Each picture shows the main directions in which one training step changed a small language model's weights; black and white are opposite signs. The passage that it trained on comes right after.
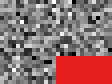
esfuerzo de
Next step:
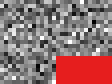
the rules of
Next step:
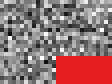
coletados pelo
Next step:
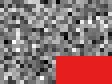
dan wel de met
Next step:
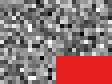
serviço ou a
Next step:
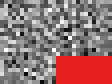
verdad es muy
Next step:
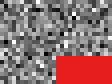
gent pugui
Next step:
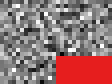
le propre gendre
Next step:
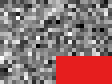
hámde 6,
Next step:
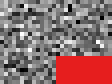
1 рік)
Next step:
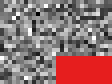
e amenos,
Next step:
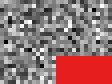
educational approaches
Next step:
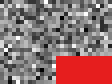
yang kompleks.
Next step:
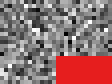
las propiedades
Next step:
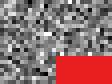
oli, että
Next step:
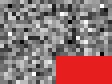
determinate de
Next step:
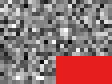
Denken erst
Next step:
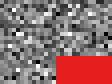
6) No cabe
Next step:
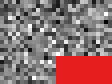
a 6 años en
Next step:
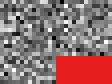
a buscar
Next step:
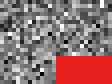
sector o actividad
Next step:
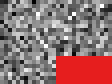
ega elementlar
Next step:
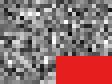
che non hanno
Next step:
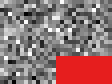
outros materiais
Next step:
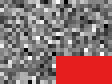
dan koefisien
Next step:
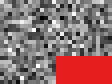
Main directions
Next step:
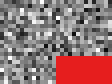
tarkibida ular
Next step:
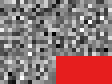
janeiro a
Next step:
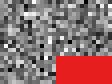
werden kann.
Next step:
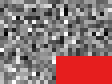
en la presentación de
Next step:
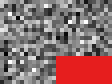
de la Santé,
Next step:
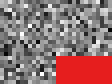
resta todavía
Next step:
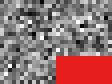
ishlaydilar va
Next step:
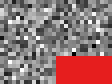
və interaktiv
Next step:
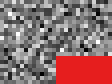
con los objetivos
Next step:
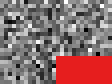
procent. Een
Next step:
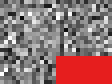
réunion. Par
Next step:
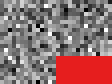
va texnologiyalar bilan
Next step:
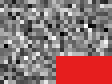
als mild und
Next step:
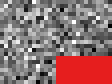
mit schweren
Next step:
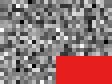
Pada populasi
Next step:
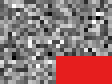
time Zhang
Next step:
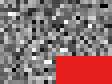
complejidad de
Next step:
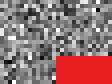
але вони,
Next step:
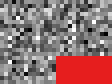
momento de su
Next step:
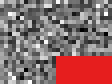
compreender que a
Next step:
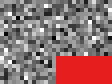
de aplicação,
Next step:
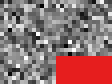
yang beragam bagi
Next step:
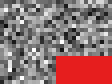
fourche de la
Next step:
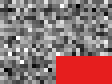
situe à deux
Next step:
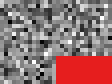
coastal areas
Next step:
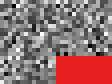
Davlat organlarining
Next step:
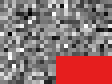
до оперативного
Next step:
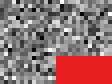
o climatério
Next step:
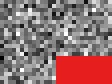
вишів, які
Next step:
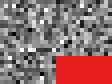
Tale studio
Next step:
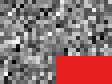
à incorporer les
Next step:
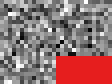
of the mountain
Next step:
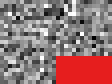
de los alumnos es
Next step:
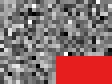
основываться на
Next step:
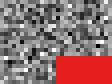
N. The method
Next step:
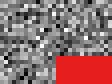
коррозия и
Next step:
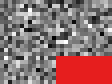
его значение в
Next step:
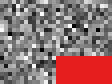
Si bien estos
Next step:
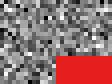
speech, to
